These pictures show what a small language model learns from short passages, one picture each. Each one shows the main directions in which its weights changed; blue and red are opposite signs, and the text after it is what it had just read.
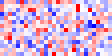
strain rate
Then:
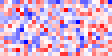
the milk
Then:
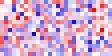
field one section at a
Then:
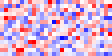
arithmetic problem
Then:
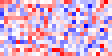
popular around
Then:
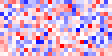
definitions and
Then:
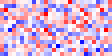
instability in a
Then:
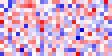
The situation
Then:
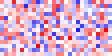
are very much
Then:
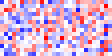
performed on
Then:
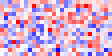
Scope 1
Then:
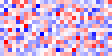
experiments is the
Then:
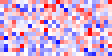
occurred during
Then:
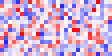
the broad
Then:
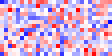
capacity as
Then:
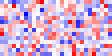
other techniques,
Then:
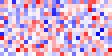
are widely used
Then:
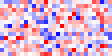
(these make
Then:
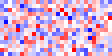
the brain to
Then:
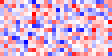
thumb. For
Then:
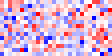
E. and C.
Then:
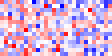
for each $f
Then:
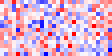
have an impact
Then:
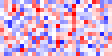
space of the second
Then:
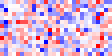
Minitab has
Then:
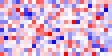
the use of plants
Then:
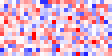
begins with a
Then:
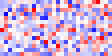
describe the various
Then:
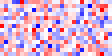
\rightarrow K$ by
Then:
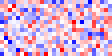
its integral representation
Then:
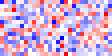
line with research from
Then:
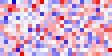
assume power.
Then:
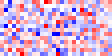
the semantics of
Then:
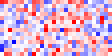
sheets with large
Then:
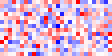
saw these
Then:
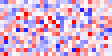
integral variety
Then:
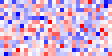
conditions will be verified
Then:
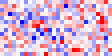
to establish
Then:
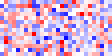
VIF for
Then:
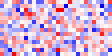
the development of
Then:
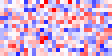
decreased with
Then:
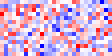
. At low
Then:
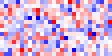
means of public
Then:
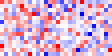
in a variety of
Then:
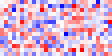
closest to the
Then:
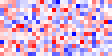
suffices to prove
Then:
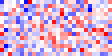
of well-being
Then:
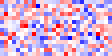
is the aim of
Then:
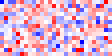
conditional variance
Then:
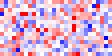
student. At
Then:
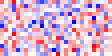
have real and complex
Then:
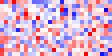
networks converge the
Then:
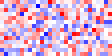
on the circle
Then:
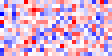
freedom of
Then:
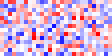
specific conditions,
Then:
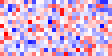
exterior of
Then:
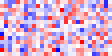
voir un
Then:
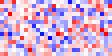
discussions above,
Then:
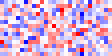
more precision
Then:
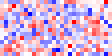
a single user
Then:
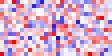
consider the structure of
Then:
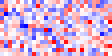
is essential to
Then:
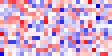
with the distance of
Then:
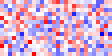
indicate the dependence
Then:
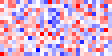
in Libya
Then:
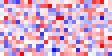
Kev. The
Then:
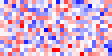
that the steady
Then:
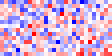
with the experimental
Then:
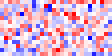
and for every $h
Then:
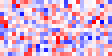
one beamforming
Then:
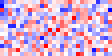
effecting the
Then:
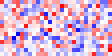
m \left(
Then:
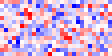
and collected the
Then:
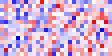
patients presenting at
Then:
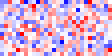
$k$ such that
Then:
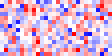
mention the following
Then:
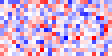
acceptable and
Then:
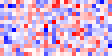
four areas
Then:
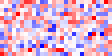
following notation which is
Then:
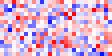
new efficient representations
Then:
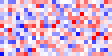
stress, and
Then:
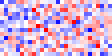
by cognitive
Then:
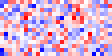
left hand side by
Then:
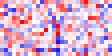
than 2 years.
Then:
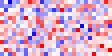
This research paper is an
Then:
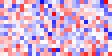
also features
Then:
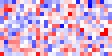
partitions of
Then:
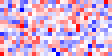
on these sites
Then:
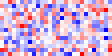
and detecting
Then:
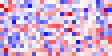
An important outcome
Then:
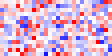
$\sigma$ mais
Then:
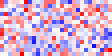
of this functional.
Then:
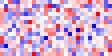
\right) \quad
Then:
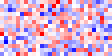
increases, both the
